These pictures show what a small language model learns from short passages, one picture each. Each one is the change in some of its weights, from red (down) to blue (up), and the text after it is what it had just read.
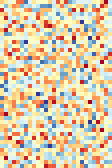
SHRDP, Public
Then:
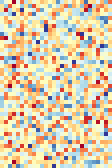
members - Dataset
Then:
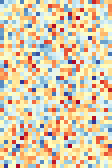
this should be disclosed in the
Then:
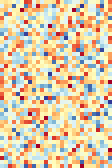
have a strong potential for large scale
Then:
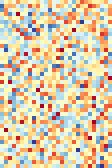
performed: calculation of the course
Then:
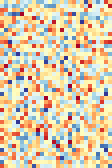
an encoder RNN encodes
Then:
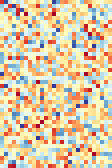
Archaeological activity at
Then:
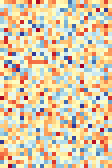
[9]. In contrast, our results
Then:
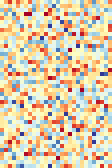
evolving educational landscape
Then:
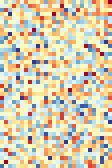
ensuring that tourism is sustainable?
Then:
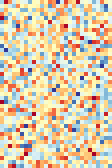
was therefore carried out at 250°
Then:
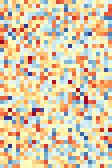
a lack of studies that examined the
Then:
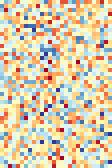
consistency of the findings. The
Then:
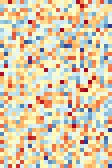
as a special criterion is established
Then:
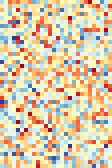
laxatives has been hypothesized
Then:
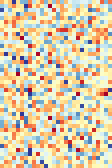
and thus build trust in the quality of
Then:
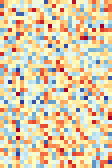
Dan Teknik
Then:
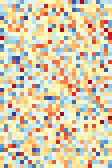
I am not shy to work in
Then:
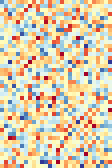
estimates that are updated at each
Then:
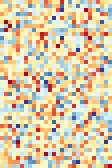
major jackfruit volatile
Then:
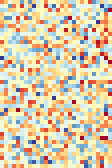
Materials The number 1 in the
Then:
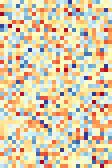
The TOOP business architecture
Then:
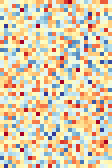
and maintenance but no spare
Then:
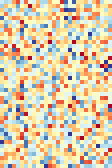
it allows the expression of emotions through
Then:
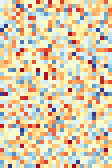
or temperature loss conditions. We want
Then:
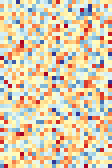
Agricultural insurance remains
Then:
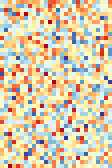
capacity of the 1-2
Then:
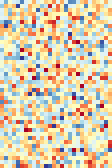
in turn will make the treatment more
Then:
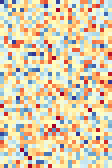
centers for leather and leather
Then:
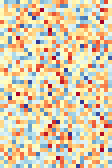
function of the parameter k ($0
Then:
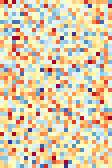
- Dorosh, P.
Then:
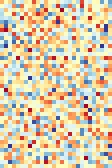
The molecules move in that
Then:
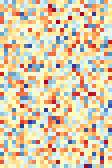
known, there is a clear relationship between
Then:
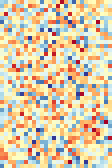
on the perception of the respondents towards
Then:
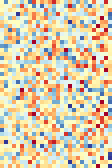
A. M c N i - c
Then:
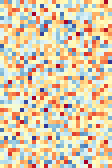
study. T.M. and
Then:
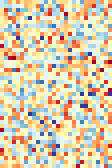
paper adopts the Structural Theory
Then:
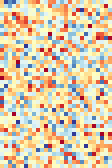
to retrieve all occurrences of
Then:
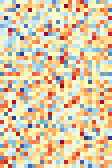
speech Alawi
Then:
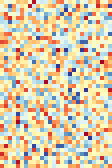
that the solutions to (1) are
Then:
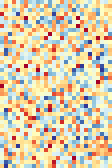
in between 0 and 1. Thus the
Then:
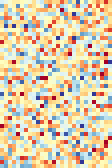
for business cases (HM
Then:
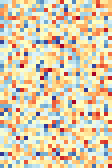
the role of the family business in
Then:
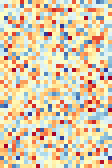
of the scope of universal
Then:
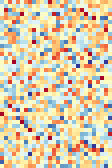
particular, see fig. 1 and
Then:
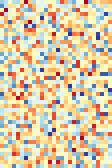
disciplines, including environmental
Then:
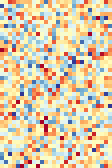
music analytical questions formulated at
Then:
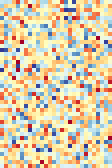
it is useful to compare the
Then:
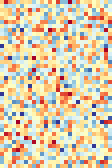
IV) elsewhere. -
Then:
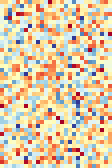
parameters means, for example,
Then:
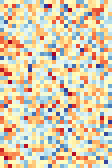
of the current version of our
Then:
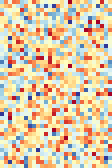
characteristics to survive in harsh
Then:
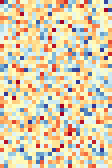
This conclusion aligns with
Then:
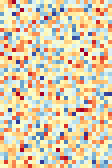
Horizon 2020 research and innovation
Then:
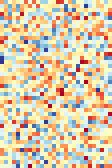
a terminology in image processing that
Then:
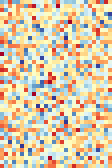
the results of the specification tests the
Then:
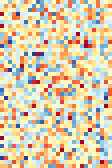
examples do not depict the entire
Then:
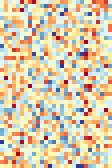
and learning. This paper explores assessment
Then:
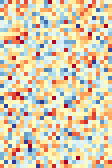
Frenectomy before
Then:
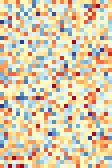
the manuscript.
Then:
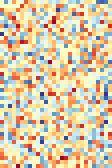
microbial growth in the absence
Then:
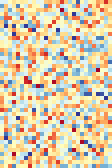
for the in-depth,
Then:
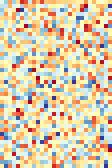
patronized in the in the Nigeria
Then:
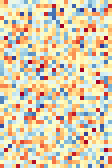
comparison between contours of left and right
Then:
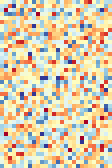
resources of the Slovene
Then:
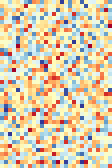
in (b,c) represent respectively
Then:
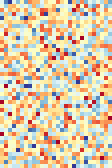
Expression of PKC,
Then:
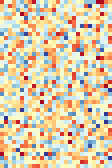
have a range of fitness impacts,
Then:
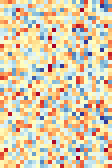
This includes adding control statements such
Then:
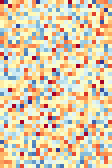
the roof is supported by only
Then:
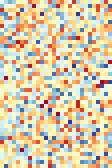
types of munia bird and its
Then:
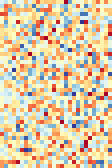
(8) for any $\xi
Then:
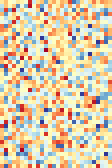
discuss progress and make decisions.
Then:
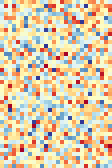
to statistical standards. Is the work
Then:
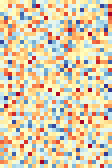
that contribute to nursing services in
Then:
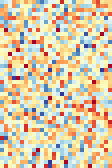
the age of 13 years. TA
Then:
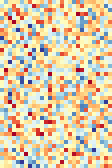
connection networks, water supply and
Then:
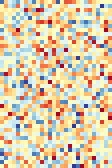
10 K min^{-1} for others
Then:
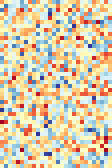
learning and are genuinely
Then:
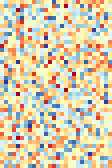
in the republican scientific
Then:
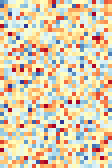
CHER were admitted into
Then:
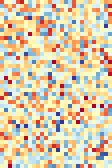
control of non-isothermal
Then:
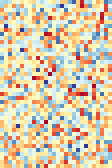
Attempts to commit the
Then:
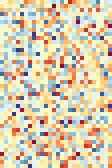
not contain a total detour
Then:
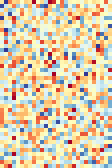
cycle is a significant cost
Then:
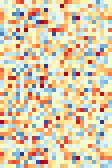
Aspen HYSYS
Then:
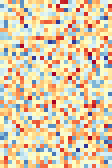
even for small investors to make
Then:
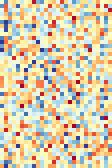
in the society within which the organization is
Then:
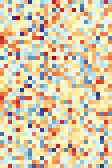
The significance of the obtained results
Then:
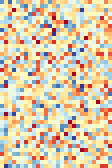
e.g. Matic
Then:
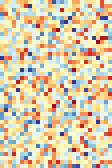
in hesitant, limited
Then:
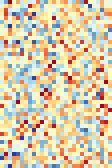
Finnish participants ($n =
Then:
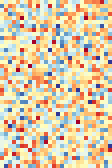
addressed in each case. A
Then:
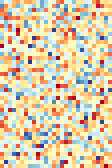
the FLARE22
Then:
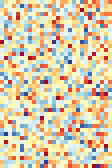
correlational design. Data was collected from
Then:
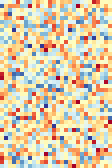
show improvements in comparison to the
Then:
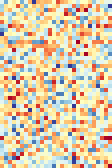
termed Preterm if born before
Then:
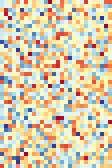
particles have inertia?
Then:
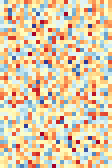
platform contributes to the discussion of
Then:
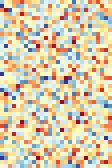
their recent work, A. Ariss
